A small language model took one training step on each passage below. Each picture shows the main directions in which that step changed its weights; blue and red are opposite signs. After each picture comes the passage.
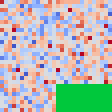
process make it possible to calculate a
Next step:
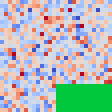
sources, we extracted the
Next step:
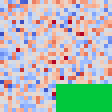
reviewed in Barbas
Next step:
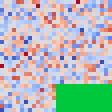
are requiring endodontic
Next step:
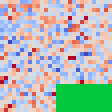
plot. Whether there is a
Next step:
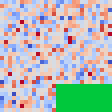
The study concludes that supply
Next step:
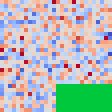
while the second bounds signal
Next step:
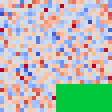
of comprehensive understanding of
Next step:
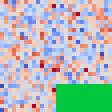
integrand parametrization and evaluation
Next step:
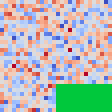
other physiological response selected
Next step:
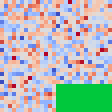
the presence of hydrated
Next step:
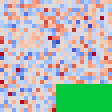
most of the evolution leading to
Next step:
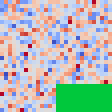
implemented in embedded systems
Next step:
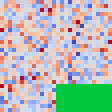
Abstract In this paper a
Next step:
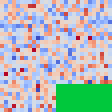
a distinct set of concepts
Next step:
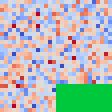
the last few years. This
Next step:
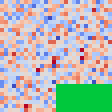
conventional counselling using
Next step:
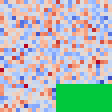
healthy tissues by modeling
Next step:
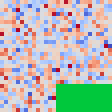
and gas operations, which often
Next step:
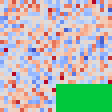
that they have no competing
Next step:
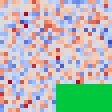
Angle Purity Threshold
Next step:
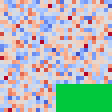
strategy for their reuse based on
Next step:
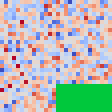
In the context of recommendation
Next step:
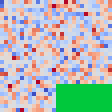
illiterate and majority
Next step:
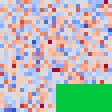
existentialist educational belief at
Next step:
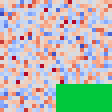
of delivery of goods, new
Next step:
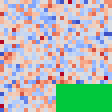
effective for large-scale deep
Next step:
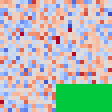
geography, history,
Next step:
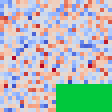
in Climate Change,
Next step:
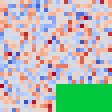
that could be construed as a
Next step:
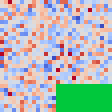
and complementarity of the
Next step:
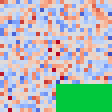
with a program developed in Python
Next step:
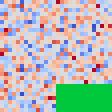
more important than the actual
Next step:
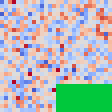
interaction. Interaction:
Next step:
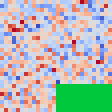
commutation, remote sensors,
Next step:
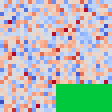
helps clarify the link
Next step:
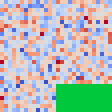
we can give a proof of
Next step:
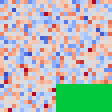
é vista como
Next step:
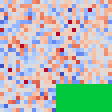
work experience. To solve this
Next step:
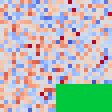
contexts. Second,
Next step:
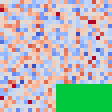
is one of the two main types of
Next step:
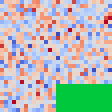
contribution to ensuring the unity and
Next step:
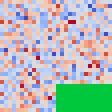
these algorithms (or versions of
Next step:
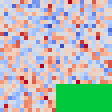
variation in flexural
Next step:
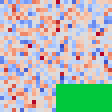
discarded. The second important
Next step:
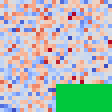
electrical industry etc. This
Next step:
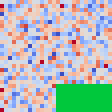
an operation can decrease the risk
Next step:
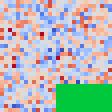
energy barrier of at least
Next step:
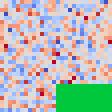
score events), and only two
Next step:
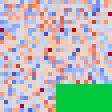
the manuscript.
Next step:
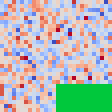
them to carry out their professional
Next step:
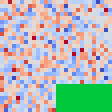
and modernity. According to
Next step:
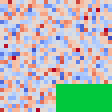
and innovation programme under the
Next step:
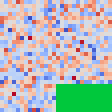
the illuminated spot.
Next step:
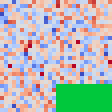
1 g/L – 1 point
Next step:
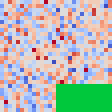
[10] uncertainty estimation
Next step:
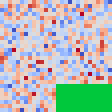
in the anesthesiology and
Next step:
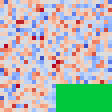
Its occurrence can be
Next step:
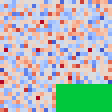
Science Umuagwo
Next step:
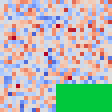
transient was recorded during the
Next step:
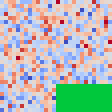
strategies in educational technology.
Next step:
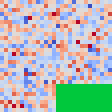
Denim Effluents,
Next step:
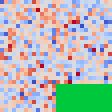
understanding children’s voluntary use
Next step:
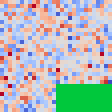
a catalyst for social change
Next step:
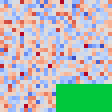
“to inform/show” and
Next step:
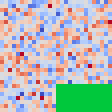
towards mathematics.
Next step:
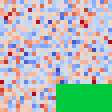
2. Consider two
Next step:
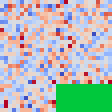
as well as our implementation for the
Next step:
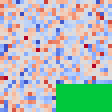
*Katu amla
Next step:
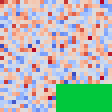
and bioproducts processing* :
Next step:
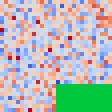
points were selected across healthy
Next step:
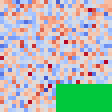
quantum dots [9],
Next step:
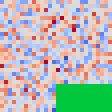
impact of inequality is that it
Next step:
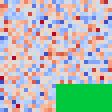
Science & Information Technology,
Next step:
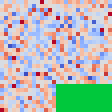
Apoplexy Associated
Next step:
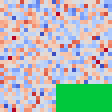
they were able to associate the
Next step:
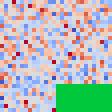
on contingent valuation method
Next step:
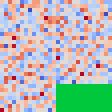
section was performed because of this
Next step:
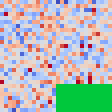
covariance flux
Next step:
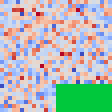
directions away from the
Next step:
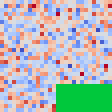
around the world. Air
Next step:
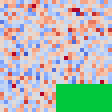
away from sink, no
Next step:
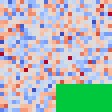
and shows how often candidate
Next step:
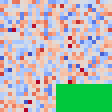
Appendices I-III).
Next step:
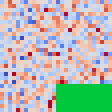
maths test, then his phone
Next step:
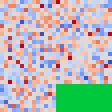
policy sharing component is
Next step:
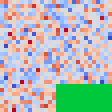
BPR and was collected in the
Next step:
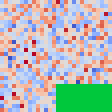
use of methods and techniques used in
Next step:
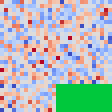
approach to understanding the determinants of
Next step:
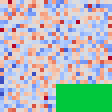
and neutral compounds such
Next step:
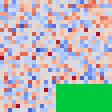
node seeks information about its
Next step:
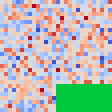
ejecta) $\approx
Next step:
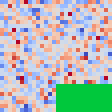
'Chanticleer' C
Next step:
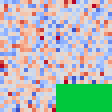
MT is based only on structural
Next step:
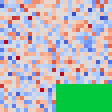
lesson plan. The present paper discusses
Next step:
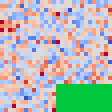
this way it is possible to calculate
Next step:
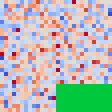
the principles of popular
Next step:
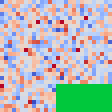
24th International RAIS
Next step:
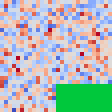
to the root node. In
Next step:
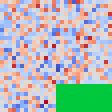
are significantly different at 5% level.
